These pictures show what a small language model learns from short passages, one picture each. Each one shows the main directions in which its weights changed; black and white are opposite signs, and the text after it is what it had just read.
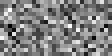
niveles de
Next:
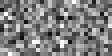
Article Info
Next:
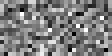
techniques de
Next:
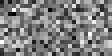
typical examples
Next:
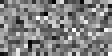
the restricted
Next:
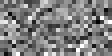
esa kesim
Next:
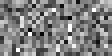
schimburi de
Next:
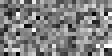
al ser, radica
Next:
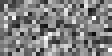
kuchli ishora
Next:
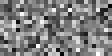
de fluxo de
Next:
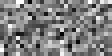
is a (very)
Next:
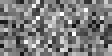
del Museo
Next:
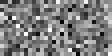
inductive relations
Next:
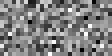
$T$, introduced
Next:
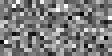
Criada pela
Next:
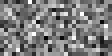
tus oldi.
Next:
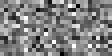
den «Verein
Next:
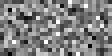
може піти
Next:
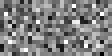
Then we repeat
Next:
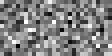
To do this, they
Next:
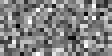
the matrix $M$
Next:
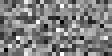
we can find an
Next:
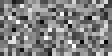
а выходная –
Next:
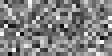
keldi va
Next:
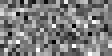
such a picture is
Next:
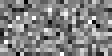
sue logiche
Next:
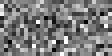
recall the definition of
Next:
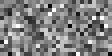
from $H$ by
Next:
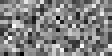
on, we assume that
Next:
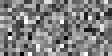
If we choose a basis
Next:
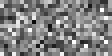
uchun juda
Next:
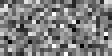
bayon eta
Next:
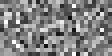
might lead to
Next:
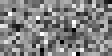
our case the group
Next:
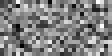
Doc. of
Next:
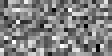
$x$ de
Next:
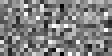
be a set of
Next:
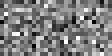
line of fine
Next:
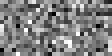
the link type.
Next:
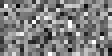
sustenta o
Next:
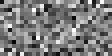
atau analisis
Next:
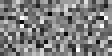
// Prenat.
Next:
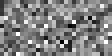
en résultent
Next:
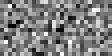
of the company
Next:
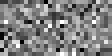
graphs will be
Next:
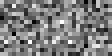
Estrada index
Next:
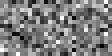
contains a subgraph
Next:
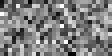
with same base and
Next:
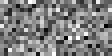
conjecture and possible
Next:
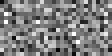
It only remains to
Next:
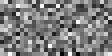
as a guide
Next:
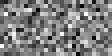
diagram for $M$
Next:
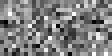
escucha se
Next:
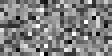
optimizer of the
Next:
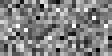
to $\Gamma$
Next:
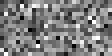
partitions of unity
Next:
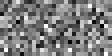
0$. If we define
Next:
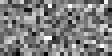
holds, from which it
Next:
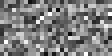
one lives by
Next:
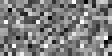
We shall denote it by
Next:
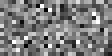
possesses the
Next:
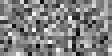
on $M$ is
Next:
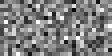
It is important that
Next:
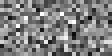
sectional curvature.
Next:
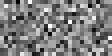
Z$ given by the
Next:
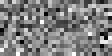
one to have enough
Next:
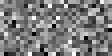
is based, our bound
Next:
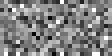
что средний за
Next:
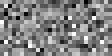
through ``junctions
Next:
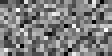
a nonlinear connection
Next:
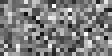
rate, the cover
